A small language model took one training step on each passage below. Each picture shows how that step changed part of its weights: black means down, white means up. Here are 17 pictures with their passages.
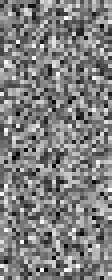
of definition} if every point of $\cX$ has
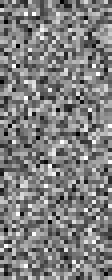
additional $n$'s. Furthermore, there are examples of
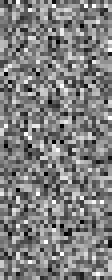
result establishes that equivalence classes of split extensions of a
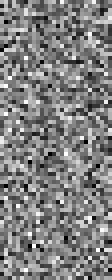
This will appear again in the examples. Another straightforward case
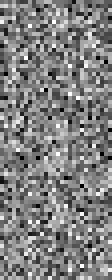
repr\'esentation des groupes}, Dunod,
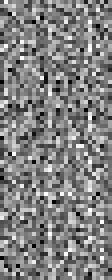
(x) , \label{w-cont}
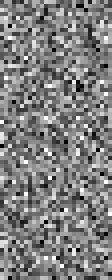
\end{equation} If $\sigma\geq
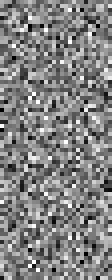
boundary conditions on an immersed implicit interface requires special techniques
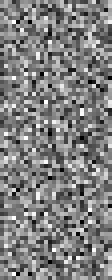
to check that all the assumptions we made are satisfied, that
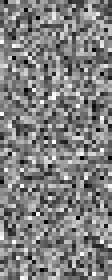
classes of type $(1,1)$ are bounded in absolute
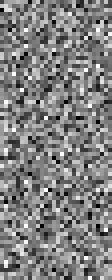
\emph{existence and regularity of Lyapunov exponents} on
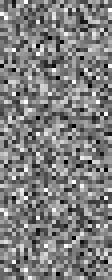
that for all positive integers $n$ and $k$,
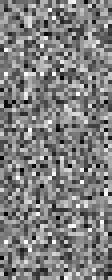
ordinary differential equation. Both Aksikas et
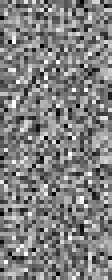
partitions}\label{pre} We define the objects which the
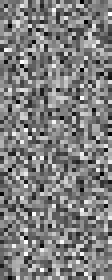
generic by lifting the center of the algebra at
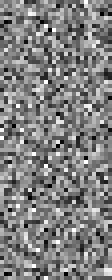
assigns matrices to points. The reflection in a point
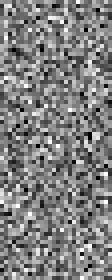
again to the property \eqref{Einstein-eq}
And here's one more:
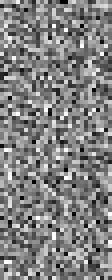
Three designs are considered for the design matrix
